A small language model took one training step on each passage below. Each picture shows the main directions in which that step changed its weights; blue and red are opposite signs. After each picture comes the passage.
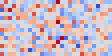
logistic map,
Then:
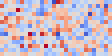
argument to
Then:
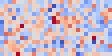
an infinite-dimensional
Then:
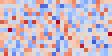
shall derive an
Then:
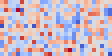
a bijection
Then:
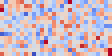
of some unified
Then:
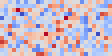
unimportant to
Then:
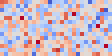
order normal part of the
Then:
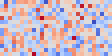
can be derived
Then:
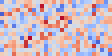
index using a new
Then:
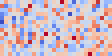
questions will be
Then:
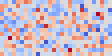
through a map of the
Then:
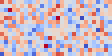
line bundle
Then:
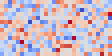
be adapted
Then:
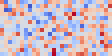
minimizes the
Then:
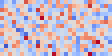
function is a bounded
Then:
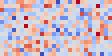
essential point that
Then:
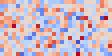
by a Gaussian
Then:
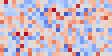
an example of a proper
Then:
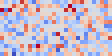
grey on Fig
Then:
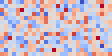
The invariants
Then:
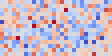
structures, but
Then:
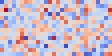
limit, it was
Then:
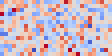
According to
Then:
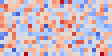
of $ \fc
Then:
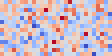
existence of normalized
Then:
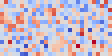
a finite number of
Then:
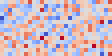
\vert &\leq&
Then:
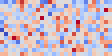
approach is to perform
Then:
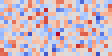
matrix with ones above
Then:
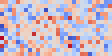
well as taking into
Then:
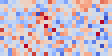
there exists a complete
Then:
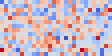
create an
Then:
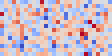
we have proved that
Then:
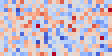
is entirely
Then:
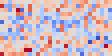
the repetition
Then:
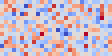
to robustly
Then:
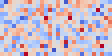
$s$ with
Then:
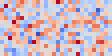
all ticks
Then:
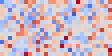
while respecting all
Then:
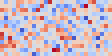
values. In the
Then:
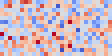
calculate the boundary
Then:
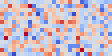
to patch the
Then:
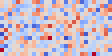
course, with
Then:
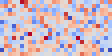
with future
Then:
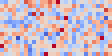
all cases with
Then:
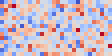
and escape
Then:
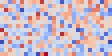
is certain,
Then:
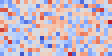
densities $\nabla
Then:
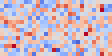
the following theorem.
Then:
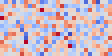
RHS of the
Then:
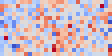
by the following three
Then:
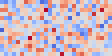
solution whose value is
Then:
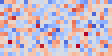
difficult to
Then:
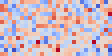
time-scale of
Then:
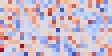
topology via
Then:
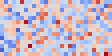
require considerable
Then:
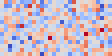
of motion. This
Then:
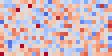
pt$ the structure
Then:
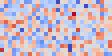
the classical description
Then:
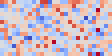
has a specific
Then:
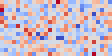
their compositions
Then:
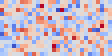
using the two methods for
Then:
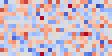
parameters that can be
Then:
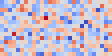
This quantity is
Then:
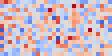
dimensional analysis should
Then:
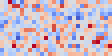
and cubic
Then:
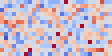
the double
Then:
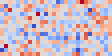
which uses more
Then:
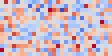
interactions: a
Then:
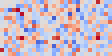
deserve further
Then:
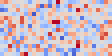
two disjoint
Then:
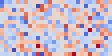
denser HI
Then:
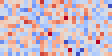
equal length $(b
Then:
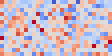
we construct a set
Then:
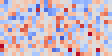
thickness is
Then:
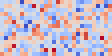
sum operation is
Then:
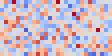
of the connectivity
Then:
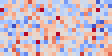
the NS equation of
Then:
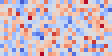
that is able to
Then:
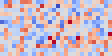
calculate a
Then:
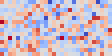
it has no other
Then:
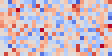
and R.L.
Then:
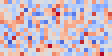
a simply
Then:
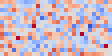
terminology of
